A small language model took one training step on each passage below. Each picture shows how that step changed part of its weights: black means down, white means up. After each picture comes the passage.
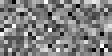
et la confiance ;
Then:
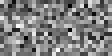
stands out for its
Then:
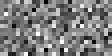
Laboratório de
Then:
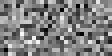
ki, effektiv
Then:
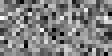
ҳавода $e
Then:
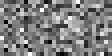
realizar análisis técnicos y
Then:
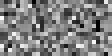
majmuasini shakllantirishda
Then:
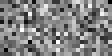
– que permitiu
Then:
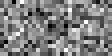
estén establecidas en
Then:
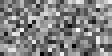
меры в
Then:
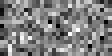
оправдан переход
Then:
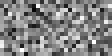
nennt man das
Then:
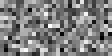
University of Oriental
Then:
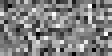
Aynan shu
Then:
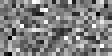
o ator é
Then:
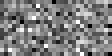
foi realizada em
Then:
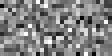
якістю життя
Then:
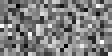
garapan yang
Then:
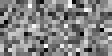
natija beradi.
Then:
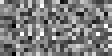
Respublikasi Prezidenti
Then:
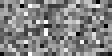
momento, algunos grupos
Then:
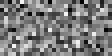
seleção dos estudos
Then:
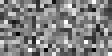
Tato operace je
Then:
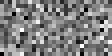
вторая —
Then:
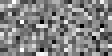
desde la coronaria
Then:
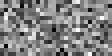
relação ao tratamento que,
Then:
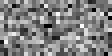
dat dit actief
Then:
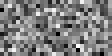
що інтеграційні
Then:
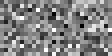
social más formidable
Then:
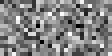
tomon yo'nalgan
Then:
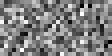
the world.
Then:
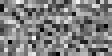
antes vista pela área da
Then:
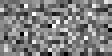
language services,
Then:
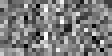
da linguagem
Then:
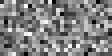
significance and role
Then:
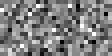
uchun quyidagi texnikalar
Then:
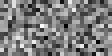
ook naar voren
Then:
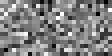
بود اما در
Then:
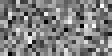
se da cuenta de que
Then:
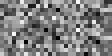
funcionalidade desses
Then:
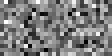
com base na referência
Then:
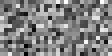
Ular folklor
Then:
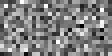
регионов России
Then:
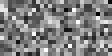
stages of
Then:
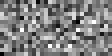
lo evidencian las
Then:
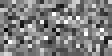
структурній організації
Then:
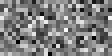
Städten und
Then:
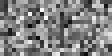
de quitar o
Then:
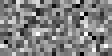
psicología del aprendizaje desde
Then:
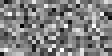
на описанных
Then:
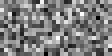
y las prisiones
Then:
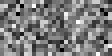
on Web of Science
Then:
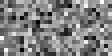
de cada escala em
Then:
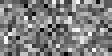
recursos tecnológicos que son
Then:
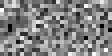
a la resección de
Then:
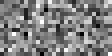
katta qismning
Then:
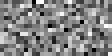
on opisany
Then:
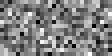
MIT Press,
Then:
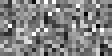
que abordan la
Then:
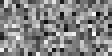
solish qobiliyatini
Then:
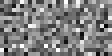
Maktabgacha yoshdagi
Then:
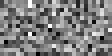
умов праці,
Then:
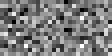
BMT tomonidan
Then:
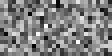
педагогике связана
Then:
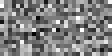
bo'yicha Respublika
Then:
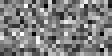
en confinement et
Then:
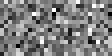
более 10 метров в
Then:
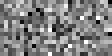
literatura descreve
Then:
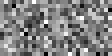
résultats de notre
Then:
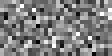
M.J. The
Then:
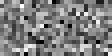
Tell Ahmar
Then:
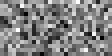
zum Beispiel den
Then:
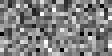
alfa- en
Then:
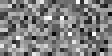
contratações das
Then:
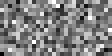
такі процеси
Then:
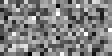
xarakterning shakllanishi
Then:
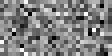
ishtirok etgan
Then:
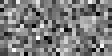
e Francisco
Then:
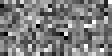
без човешка
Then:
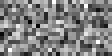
xizmat qilishi kerak.
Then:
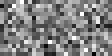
किया और
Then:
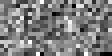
se propose : -
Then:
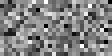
de las que nos
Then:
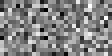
языку имеет
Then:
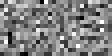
to abbreviation
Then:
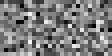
and a way of
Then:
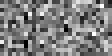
para saber o grau
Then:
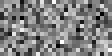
va adabiyot;
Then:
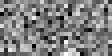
Таблиця 2 –
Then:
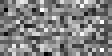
conta o uso de
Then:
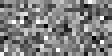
da replicação de
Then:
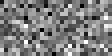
projetos executivos
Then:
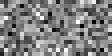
hisoblanadi. Plastik
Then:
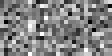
dilakukannya penelitian ini untuk
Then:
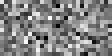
varianza del riesgo de
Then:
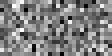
как научное
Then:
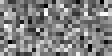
цель работы.
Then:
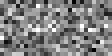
aimed at social
